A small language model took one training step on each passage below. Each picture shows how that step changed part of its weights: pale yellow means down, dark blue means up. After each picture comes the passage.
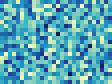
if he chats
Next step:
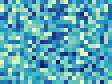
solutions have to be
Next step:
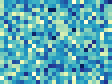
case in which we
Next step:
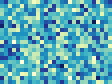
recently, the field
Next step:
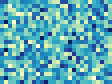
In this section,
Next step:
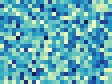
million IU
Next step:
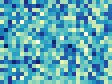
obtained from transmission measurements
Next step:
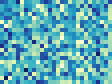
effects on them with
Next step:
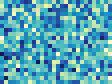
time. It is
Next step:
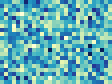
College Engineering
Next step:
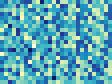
the rate of
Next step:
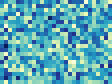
Trained network was
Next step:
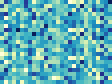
of scalar density perturbations
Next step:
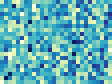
- Number of
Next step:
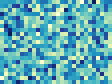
voice in the
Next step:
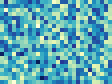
voltage consumers
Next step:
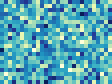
all of them,
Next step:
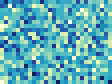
photo by
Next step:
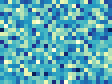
for obtaining external
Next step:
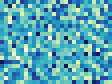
is a tourist
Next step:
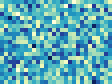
hopping delay and
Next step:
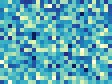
all businesses conform
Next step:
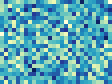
on CSAF
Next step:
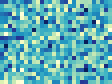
the fermion operators
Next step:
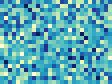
towards the center of
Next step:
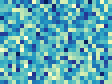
to slow down significantly
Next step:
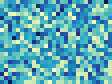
recommendation results and
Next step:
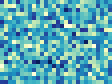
examined pellets
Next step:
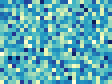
the soil, surface
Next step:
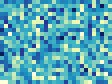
which, unlike
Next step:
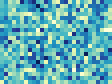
We first check the
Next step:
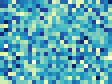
The seeds of two
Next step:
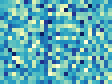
that there are large
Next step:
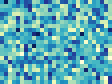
by adding features
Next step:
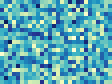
«Experimental comparison
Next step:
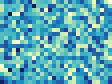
numerical fitting.
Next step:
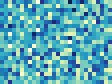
the future, we
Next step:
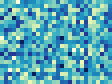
existence. They have
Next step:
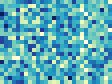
play a critical role
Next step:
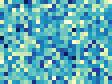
in real time all
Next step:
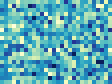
2B + Fig
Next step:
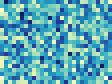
subject. 2.
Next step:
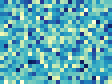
the projection can be
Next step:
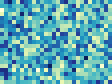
factors. According to
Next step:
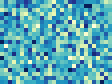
power of the
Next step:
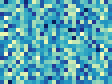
of the equations
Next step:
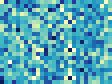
spectrum, which provides
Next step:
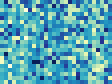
are close to each
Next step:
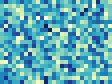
and this paper will
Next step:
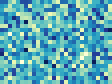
Across all,
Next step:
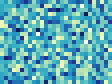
that region. This
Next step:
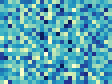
the eigenfunctions are
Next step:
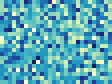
different regimes.
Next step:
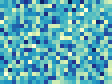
in the treatment of
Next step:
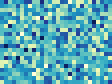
the S layer thickness
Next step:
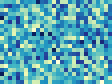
reduction percentages of
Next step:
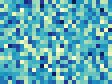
3rd decade
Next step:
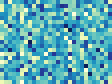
have one single number
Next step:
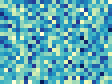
offer a scalable
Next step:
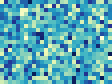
tissue depth
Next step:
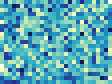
taken into account.
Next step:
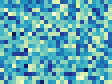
oxide exhibited
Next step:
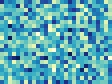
into the food system
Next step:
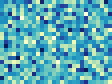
the modern computing power
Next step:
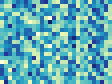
online events can be
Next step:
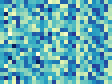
Competing interests
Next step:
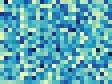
a number of metal
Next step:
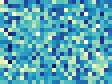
layers is kept
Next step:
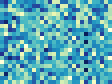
The random operators
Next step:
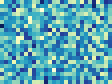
and strategic management
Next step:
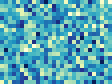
touches upon
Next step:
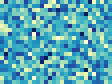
space) that need
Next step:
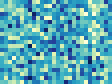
be to compute the
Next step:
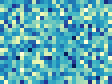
section with increasing energy
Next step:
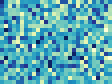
Since the dynamical evolution
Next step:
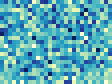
to the Hubble
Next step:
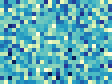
Jacobi fields
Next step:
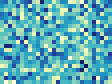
the convolutional neural
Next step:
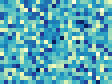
are energetically
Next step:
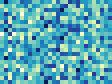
it is a
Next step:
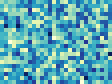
adapt predictions at test
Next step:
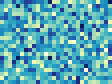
access under CC
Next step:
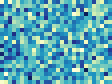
inset of
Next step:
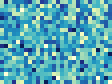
a performance of
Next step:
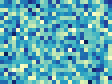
decreases due to an
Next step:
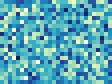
is apparent at low
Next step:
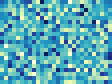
the synthesis of
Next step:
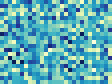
at compositions containing
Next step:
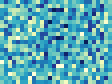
that we should have
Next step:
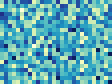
a related work
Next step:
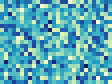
and a major cause
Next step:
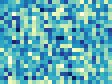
orbits outward with
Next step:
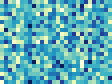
\ . \qquad
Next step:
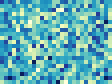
paper we presented an
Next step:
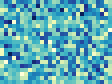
phase transition also takes
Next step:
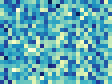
observations, and which
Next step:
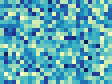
appears due to the
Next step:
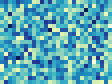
and the halo concentration
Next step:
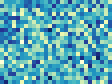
colour with a
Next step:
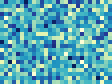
of the variables over
